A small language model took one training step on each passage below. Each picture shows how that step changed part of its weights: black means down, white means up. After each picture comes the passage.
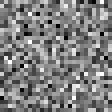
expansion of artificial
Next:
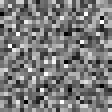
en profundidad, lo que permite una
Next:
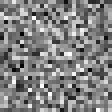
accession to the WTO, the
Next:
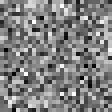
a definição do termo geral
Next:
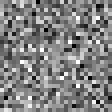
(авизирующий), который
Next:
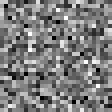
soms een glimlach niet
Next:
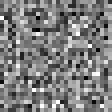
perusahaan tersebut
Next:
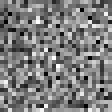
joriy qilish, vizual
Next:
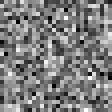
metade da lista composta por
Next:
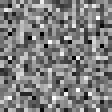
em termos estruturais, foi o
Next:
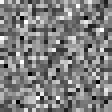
kasalliklardan himoya
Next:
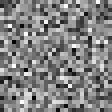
Галиции арестовали 71
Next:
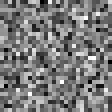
atau dihilangkan. 2.
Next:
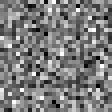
e forma. Dessa maneira, o
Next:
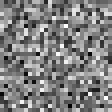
благодаря проф.
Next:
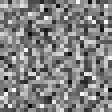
Kazmi, W. A.
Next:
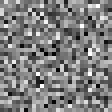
Qing Dynasty's response
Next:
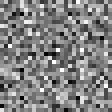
Qadimgi pedagogik qarashlarning
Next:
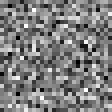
всі зони її використання, як
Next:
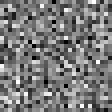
masalalardan biriga aylangan.
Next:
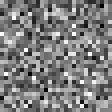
eficaz de indícios de
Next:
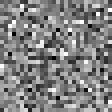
iar exersarea intenționată
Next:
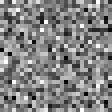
eller skadede, eller som
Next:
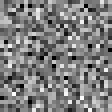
кўчиришдан олдин,
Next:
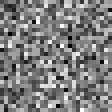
pelo STJ e pelo Grupo
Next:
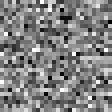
Sinyal (dBm)
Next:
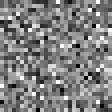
chegando a se apresentar em
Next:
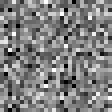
FORSCHA ASLIY
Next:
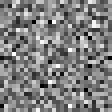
basata su due funzioni:
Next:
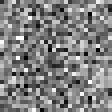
педагогов по иностранному
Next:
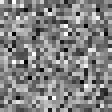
среди граждан в возрасте
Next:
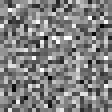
Haydarov, S.
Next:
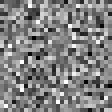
самарали амалга ошириш мақсадида уни
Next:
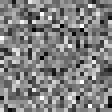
o'z asarlarini ijro etish uchun
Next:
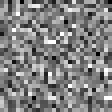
adalah penindasan yang dalam
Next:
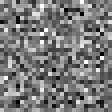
sababli turk tilida
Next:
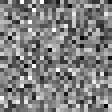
dengan beberapa tahapan
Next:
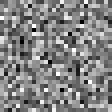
ta'lim tashkiloti hamkorligida
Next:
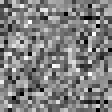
висновок, що перевезення
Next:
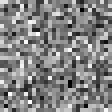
the Situation of Asylum in the
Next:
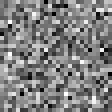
Гусейнова, Ю. А.
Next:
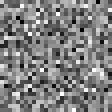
sezilarni faollikni
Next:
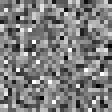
mezi jednotlivými
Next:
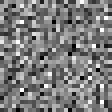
anterioridad y cuyo resultado
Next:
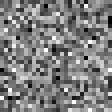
de productos y servicios, esto
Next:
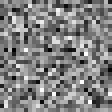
die Beprobung standen
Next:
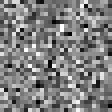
«Изучение языков»
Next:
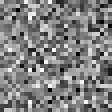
classroom news,
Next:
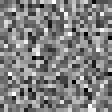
market, Uzbekistan, export,
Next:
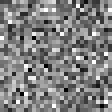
su kao prateći
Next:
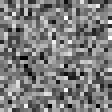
titlul *Mamei*
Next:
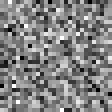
didik, karena guru
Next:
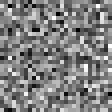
tem como um dos objetivos, expor o
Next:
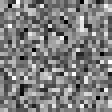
Acesso em: 21 de Abril de
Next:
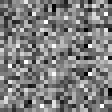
ओर हर देश
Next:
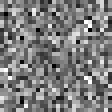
iqtibos berish tartibini olib
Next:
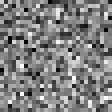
ko'rsatkichi 28 °C
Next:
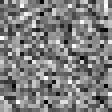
eficiencia, los docentes tienden a
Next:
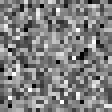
o'rganilib, zaruriy
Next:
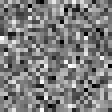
die Fertigungsindustrie
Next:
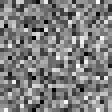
pollution of the environment.
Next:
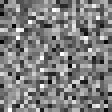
em História e Fundamentos da
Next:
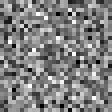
intilib, empatiya
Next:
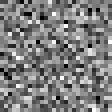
и их возможностями применения
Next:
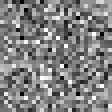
results; CitiStat;
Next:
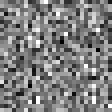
bo'lgan raqamlardan.
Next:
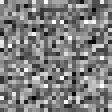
uchun quyidagi topshiriqlardan
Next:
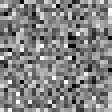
от профиля почвы и
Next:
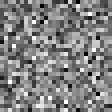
дисциплины. Такой
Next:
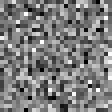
asociados al rezago educativo
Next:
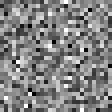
організація управління*. 2025.
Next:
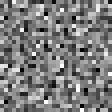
jednotlivými typmi
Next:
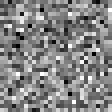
сроки развития тромбозов у
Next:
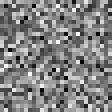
бошқариб туришлигини тажриба
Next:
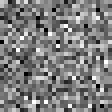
с 5–6 летнего
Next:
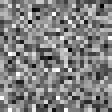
de los líderes antes y
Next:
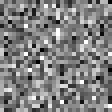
qo'yildi. Keyinroq
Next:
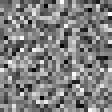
de los entornos virtuales
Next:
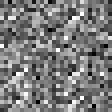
بين المعنى
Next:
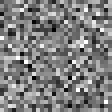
el saber*. Montevideo:
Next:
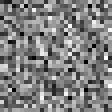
bange, bereit, leid,
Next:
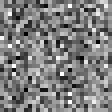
of the electron as a point
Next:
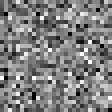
посредством формирования и участия
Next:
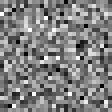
триместрі щодо I
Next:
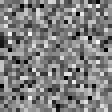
chiqilib, inobatga
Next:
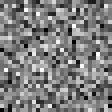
egallagan ilm va
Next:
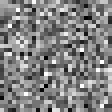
перевезення скоротились на
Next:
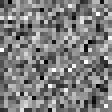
даної статті є аналіз
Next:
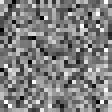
Descrever a função do
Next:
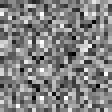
imkoniyatlari mavjud.
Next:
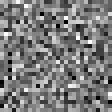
что управление образовательной организацией
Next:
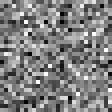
«учебный диалог»,
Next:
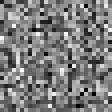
o desempenho e para o risco
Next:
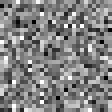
onde afirma que: Em relação
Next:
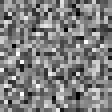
mehnat ta'limi fani
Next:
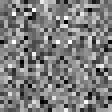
искусство, история
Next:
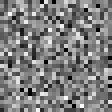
exerceram influência transformadora
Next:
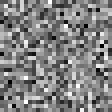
личностном коде персонажа
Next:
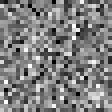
past bo'ladi. Bundan
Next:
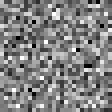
boshqa davlat firmalari
